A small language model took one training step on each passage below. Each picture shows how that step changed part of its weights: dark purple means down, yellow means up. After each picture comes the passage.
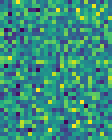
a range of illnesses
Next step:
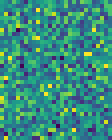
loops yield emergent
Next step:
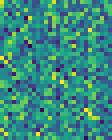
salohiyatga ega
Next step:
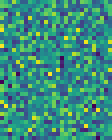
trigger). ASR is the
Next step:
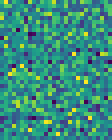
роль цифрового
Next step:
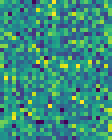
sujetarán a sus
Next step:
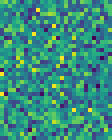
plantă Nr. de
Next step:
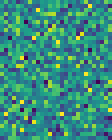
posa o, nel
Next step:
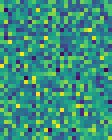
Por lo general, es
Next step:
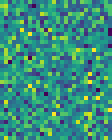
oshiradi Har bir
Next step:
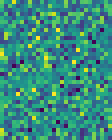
her candidate session key
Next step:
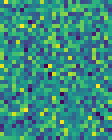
scale? Contextualized
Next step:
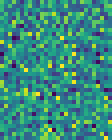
an open and closed
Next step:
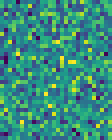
underscreening of a
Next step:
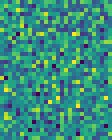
There are, however, significant
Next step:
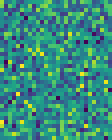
results of actual road tests
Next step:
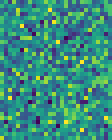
More detailed results and equilibrium analysis
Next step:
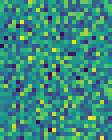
Key words: Innovative
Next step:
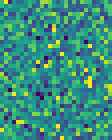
will be assumed throughout. We
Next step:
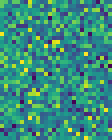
KO artefacts
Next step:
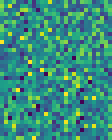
portion of which is shown
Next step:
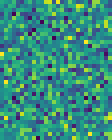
principle be included in the form
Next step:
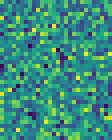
to instill morals in
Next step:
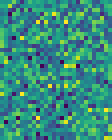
general relation is given by
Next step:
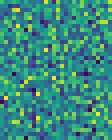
Shunday qilib,
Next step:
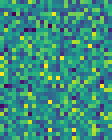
place at a higher value
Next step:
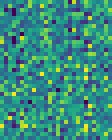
Use of SDF
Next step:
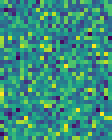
and thus to a larger
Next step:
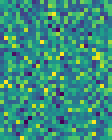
ve bu dönemden
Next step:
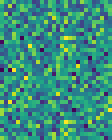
sana hisoblanadi.
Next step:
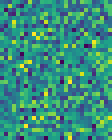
The church’s
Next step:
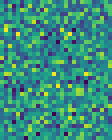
(UHV) to
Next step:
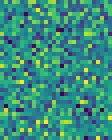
4. Ofort -
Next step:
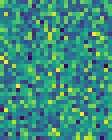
sensitive to slight changes in the
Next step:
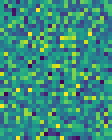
is instrumental to facilitate
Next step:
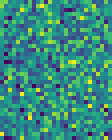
discussion regarding the concept of
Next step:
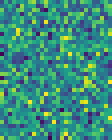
2: Get the score
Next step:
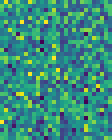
J., Briggs,
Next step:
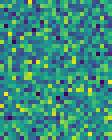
aspect of the proximal
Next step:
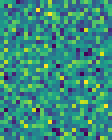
in closed form.
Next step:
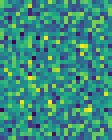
declare that they have
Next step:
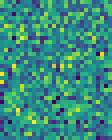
to oscillating corrections, typical
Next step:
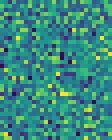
multi-hazard and
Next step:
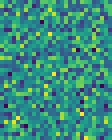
depths as indicated in Table
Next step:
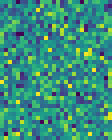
in the matrices indicate classification
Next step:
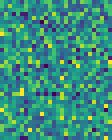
ratio ($\lambda^2
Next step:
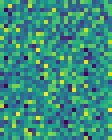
Moraes.** *A
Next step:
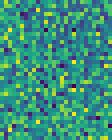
і має бути
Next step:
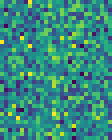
part of the organizational culture as
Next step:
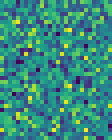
by the RPA.
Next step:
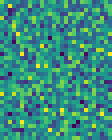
village adopted a resolution
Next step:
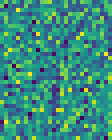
these are computed by B model
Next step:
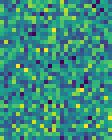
keladur, Es har
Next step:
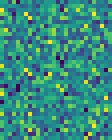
природы комического
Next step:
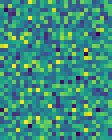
BVF based on the
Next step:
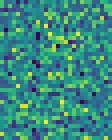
specificity of methodological approaches
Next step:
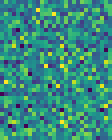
including the borrow pits
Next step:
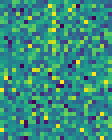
6. Conclusiones Se
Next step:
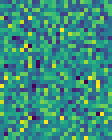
matnning semantik
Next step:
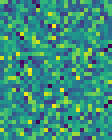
sohasidagi aloqa
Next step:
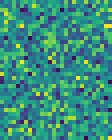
fluviale, in
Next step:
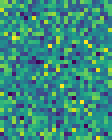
illatlar yaqin
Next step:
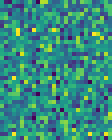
the viewing angle must be
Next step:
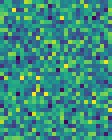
and collecting medicinal
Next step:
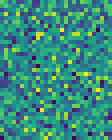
correlated through the common coupling
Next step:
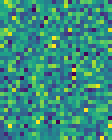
cell & \\ organell &
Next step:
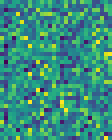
worker's height upon
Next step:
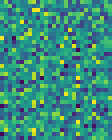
it is also a very
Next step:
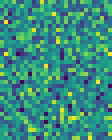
consider a pool of liquid
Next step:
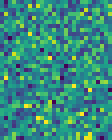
31 papers in various
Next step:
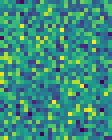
due to instabilities in the
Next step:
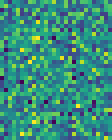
long time, it was
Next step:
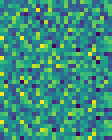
rate it which it does
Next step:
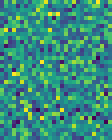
devoted to the problem of
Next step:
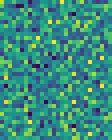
at the same column density
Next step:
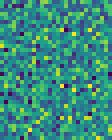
the surface integrated NEC is
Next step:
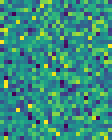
to be evaluated for the
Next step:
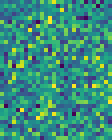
Current Sharing between
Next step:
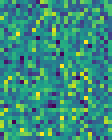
how such an implementation can be
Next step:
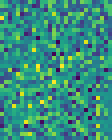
high energy limit, may be
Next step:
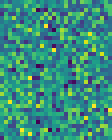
``imaginary'' frequencies
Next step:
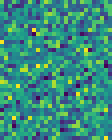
the future is that emissions
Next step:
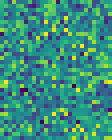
samarador va bexato
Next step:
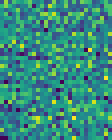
محتوا، و
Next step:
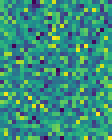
merkezde iş
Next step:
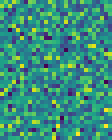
vines). However, it
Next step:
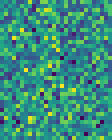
assessed at birth,
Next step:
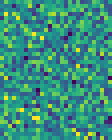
violacea* from
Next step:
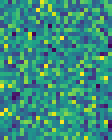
drawn as gray
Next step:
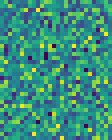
level will be lowered for
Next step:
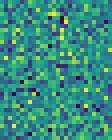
en Ecuador,
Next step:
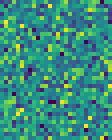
language = {en}, number
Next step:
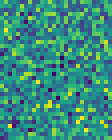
involving many particles and large
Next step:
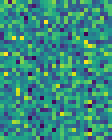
amaliy yordam
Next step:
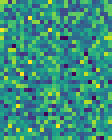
Internet saytlari
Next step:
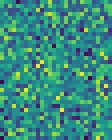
in order to reflect the
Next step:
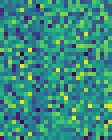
means of the coupler
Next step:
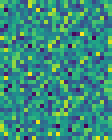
Venezuela. La
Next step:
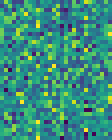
Ratio ECG
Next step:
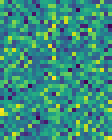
vositasi ekanligi
